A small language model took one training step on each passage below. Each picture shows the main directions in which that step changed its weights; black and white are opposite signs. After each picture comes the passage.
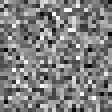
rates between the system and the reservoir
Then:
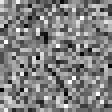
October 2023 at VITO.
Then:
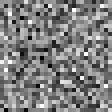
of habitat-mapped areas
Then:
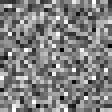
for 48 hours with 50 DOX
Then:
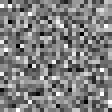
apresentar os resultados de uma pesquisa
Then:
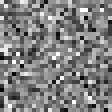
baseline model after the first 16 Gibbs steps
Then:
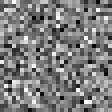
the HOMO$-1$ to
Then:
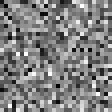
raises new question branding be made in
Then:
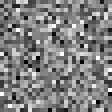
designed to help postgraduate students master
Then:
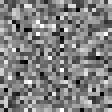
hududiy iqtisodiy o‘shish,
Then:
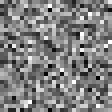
media, newsletter, press releases
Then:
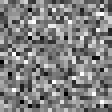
negative externalities of mining, they are not
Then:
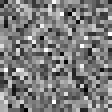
e para të zhvillimit
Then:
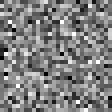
from literature review, reports, articles,
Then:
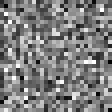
{\bibinfo {title} {Cluster expansion
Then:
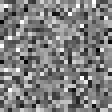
photospheric oscillations and even
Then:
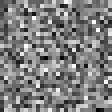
Rural AreasDevelopment. *Open
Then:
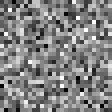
applied basally; N as ammonium
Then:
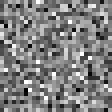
در قرن پنجم
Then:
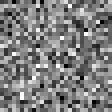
$cl(0)=1$, to improve the
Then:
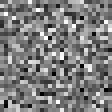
escola, papel da enfermagem
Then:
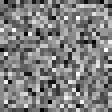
qo'yish tamoyili ijtimoiy
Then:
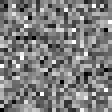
Відзначається зростання
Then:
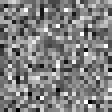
The most significant and extensive study testing the pairs
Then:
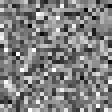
strengthen. Thus, education appears to serve
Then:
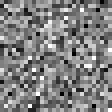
GBN Innovation Clusters and
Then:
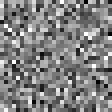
(bir kecha – kunduzda
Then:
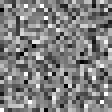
здійснення захисту
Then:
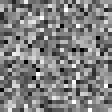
of the independent variable from 0 to 1.
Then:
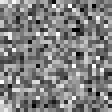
Produksi $$Pt =
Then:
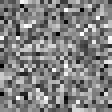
resulted information of corresponding resin with evolution of
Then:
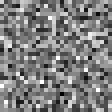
avoid gradient explosion during the training process
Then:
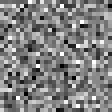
keskin burilish, yangilanish
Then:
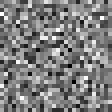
not appropriate as an experimental material, and that a
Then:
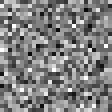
were used to answer the research questions. Analysis
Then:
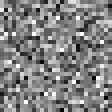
region of the phase space. Since the iteration
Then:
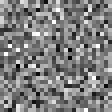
Survey increases the sample size of previous studies by
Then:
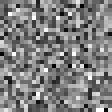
taking into account systematic errors in the parallax
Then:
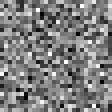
each domain, the result interpreted as:
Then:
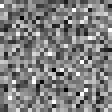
ikki va undan ortin leksema
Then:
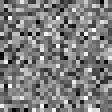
four (bottom right) jets compared with
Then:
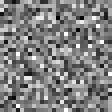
the setup Home 5, all values in
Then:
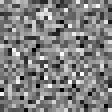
program robots to perform specific tasks. Giving
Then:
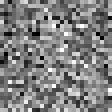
loop pedals, creating layered
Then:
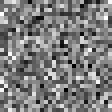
the bondings of nitrogen atom
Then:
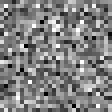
fermionic matter fields. Off hand it
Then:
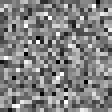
within this final set, with exact counts reported
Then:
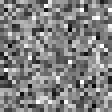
to Law is Code." First Monday
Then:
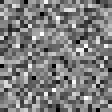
challenges and requirements. For instance, AI has
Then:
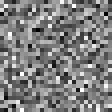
the same structure but different molecular weights. In
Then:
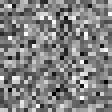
visible throughout the next higher redshift bin,
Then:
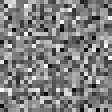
the nonstrange and strange components found in
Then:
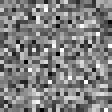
боксёра. Не
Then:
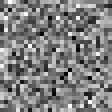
mass of the star. When the mass reaches
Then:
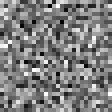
4d) Zoom of the
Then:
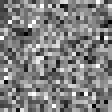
200 $\mu$m. According to the equation
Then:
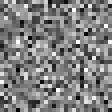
= Wheat bran Experimental birds
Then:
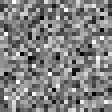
scattering. The larger the parameter becomes the more
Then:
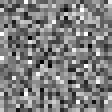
campaign, which was taken by other
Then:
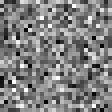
are diagonal in the chosen basis, such as
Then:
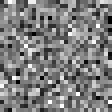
gate voltage for for different peak pocket
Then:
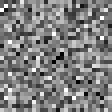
so this is the box size we used.
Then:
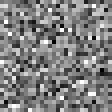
boring insects, commonly infested
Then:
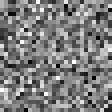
semiconductors with strong
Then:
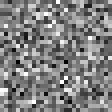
develop broader ambitions. Its members
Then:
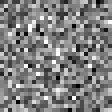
$% U^{\mu }$ defined by the
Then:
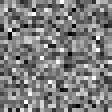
use. Microbotanical
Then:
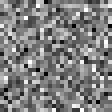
снижая социальную
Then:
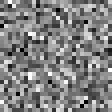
позволил выявить
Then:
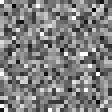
международного права
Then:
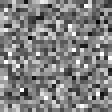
to type of drug Treatment 1
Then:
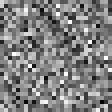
This matrix is semi-definite positive,
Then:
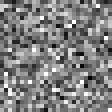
at the beginning of the regional dust
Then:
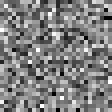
be achieved using the definition of the photon-count
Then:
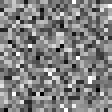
that does not require mating different technologies, and
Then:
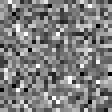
studies of inflationary density perturbations
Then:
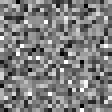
who had their amalgams removed reported
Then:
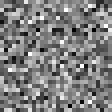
factors and by *DSM-IV* or
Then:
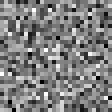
stalls' owners with better
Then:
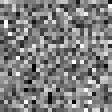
Greek or 'Lefkosa'
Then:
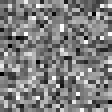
Textbook of Pediatrics
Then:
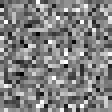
ҳимоя қилиш
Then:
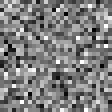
${\cal P}_\zeta$ is determined, we
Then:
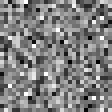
contractual regulation of relations regarding the performance
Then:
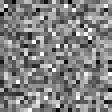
the nanofilm. (This figure is
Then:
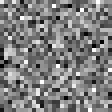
: \P \rightarrow \gd$.
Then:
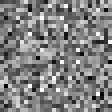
for a brief moment of time. But
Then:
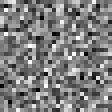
and Lower panels show the projection along the
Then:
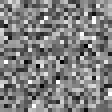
Abstract: The study evaluated the effect of green
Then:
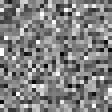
element method and more specifically with the
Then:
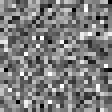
a privilege for mostly affluent
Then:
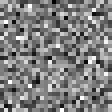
establish a safe working environment. Hence,
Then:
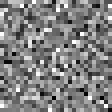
(2021). *Futures of Education:
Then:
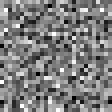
J. of Pharm. Sci.*,
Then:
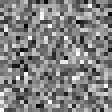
a good usability. This paper presents some
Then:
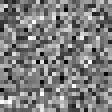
parameter $H$ in terms of $\beta =
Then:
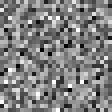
defined by the enterprise pilots that
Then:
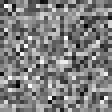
among all four models. The lower panel shows the
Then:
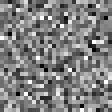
for reaching desired positions through simulations for
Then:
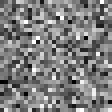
pronoun you is placed as
